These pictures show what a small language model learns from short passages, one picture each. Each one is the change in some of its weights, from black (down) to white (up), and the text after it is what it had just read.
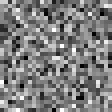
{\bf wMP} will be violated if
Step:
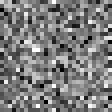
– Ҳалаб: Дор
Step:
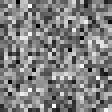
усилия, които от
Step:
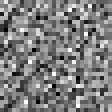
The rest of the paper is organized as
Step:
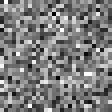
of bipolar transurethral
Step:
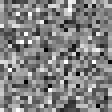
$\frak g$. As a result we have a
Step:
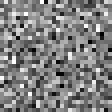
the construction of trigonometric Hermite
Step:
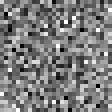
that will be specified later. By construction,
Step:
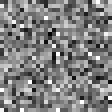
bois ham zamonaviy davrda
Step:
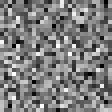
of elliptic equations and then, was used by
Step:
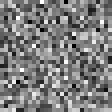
may be found. Employing the uniform distribution
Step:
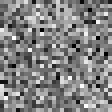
se non i governi, ad essere
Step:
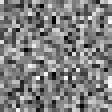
aholisi xususiyatlari, tarixiy
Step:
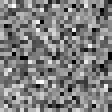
row is the order $n$, and the
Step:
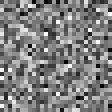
del lenguaje y de la identidad
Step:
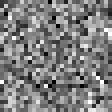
two adjacent intervals $I$ and
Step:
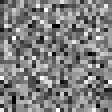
then similarly to the previous case one can show that
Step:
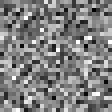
Resources*: Aset penting
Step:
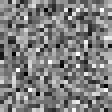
Thus, $B'=C$ is in
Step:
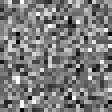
$. Since $ K $ is diffeomorphic to $
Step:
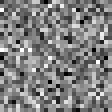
können die vier Porträts als sehr
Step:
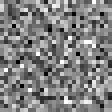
through $t_+$, and returns
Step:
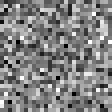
of a path. The fundamental observation for our
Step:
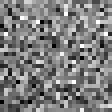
$T_j$. If so, we refer
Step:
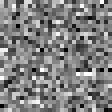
check that the curvature on each of the
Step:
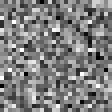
gestion de la classe. Incidents
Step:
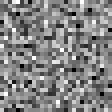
ingaan. Men stelt
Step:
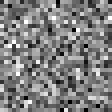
Trade and economic relations between Amir
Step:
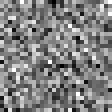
kejahatan penyalahgunaan
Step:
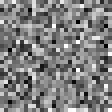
воєнної агресії
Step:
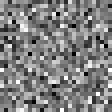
casa! S2: XXX.
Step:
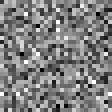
ular ko'p martalab
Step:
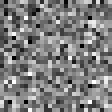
N., Zaytseva I.
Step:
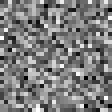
quyidagilarni ko'rsatish
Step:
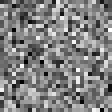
de tentar distinguir esses dois
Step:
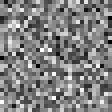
- Produção, caracterização e avaliação in
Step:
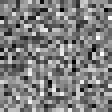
B$ for all $l\sim L$.
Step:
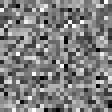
completions, we connect functional calculus to
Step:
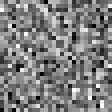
nonisomorphic 2-dimensional irreducible representations, and
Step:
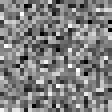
Asqarovich Boshlang'ich
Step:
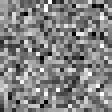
and irritability, which are common in
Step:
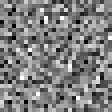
analysis on a toy-model. The
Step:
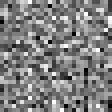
но любимого брата в
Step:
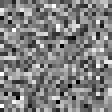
simulación clínica en el Grado
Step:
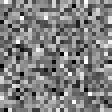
Ушбу кофакторларнинг
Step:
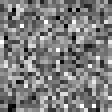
of $M_1$ being in state
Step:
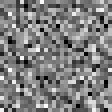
bilan tanishtirishda, mavzusini
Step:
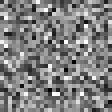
plot \ref{fig:error}, one
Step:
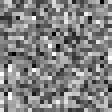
wakaf, zakat,
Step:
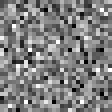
their homotopy analogues [W1], and is
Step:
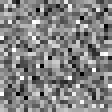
коррупционным проявлениям при
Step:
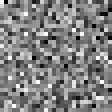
es keine gute Möglichkeit,
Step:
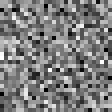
olish va boshqa talablar qo'yilgan.
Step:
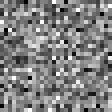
ve Teknoloji Dersi
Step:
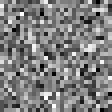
тела, более узкой
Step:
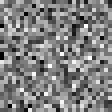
si averà l'attenzione di
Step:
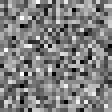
article. It is worth of notice that
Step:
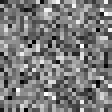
Quvvatova D. WORLD
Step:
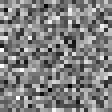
equally $$ |\nabla f|_p
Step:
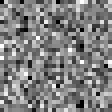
probability]\label{def_sp}\ \\ We
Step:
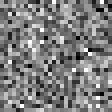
same element as $\alpha$ and $\beta$.
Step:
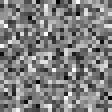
there exists a continuous function $w$ such that
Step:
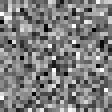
CUDA for Matrix Computations //
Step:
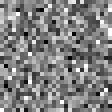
Исследования проводились в
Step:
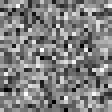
\begin{lem} \label{bin}
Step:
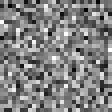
there exists the smallest semi-convex area
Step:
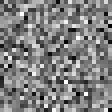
строительстве нефтяных
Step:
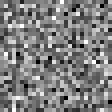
we shall finish the proof by showing that
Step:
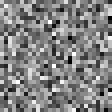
the boundary integrals, we put in
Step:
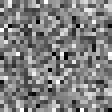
insoniylik qadrini xurmat
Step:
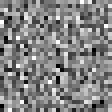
REVISTA OWL
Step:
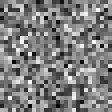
that $X$ is \emph{injective
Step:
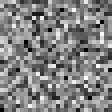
for linear advection-diffusion problems
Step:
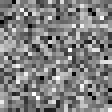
бронзы и морской
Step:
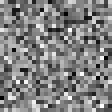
гениальность, если бы так
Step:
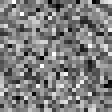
tezlikda kesish kerak.
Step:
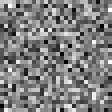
the twentieth century,
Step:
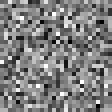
and $b_n=0$ unless
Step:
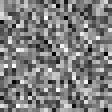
depois da constituição de 1988 /
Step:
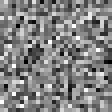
a connu des mutations divergentes
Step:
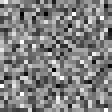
do CNJ e do Congresso
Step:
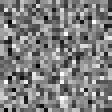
в XIX и XX вв.,
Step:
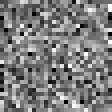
deveria ocorrer no c.9
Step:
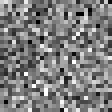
_\lambda$, which belong to the Hilbert
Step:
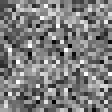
by an unstable map $\beta\:
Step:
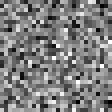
$[gz^m]$ is within visual
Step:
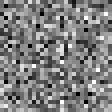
by $\langle\cdot,\cdot\rangle$),
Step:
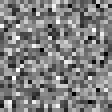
following estimate on the value of the cost functions.
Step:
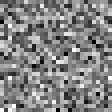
algebra. In fact, the composite
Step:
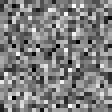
\end{eqnarray*} and the Theorem follows.
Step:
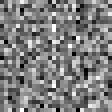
juft botinka, 4
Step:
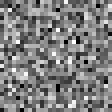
orientado a la reproducción de las
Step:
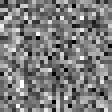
are meager. Similarly, we dualize
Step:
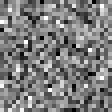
there exists an $\ep (\al,
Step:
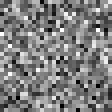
Opinione sui modelli di
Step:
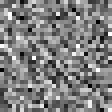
membentuk watak serta
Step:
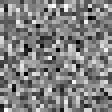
the Lindel\"{o}f functions
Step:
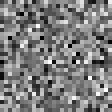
and $N$ are projective, then so is
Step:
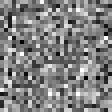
consensus set.} \label{gg}
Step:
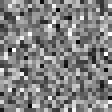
ответственных качествах
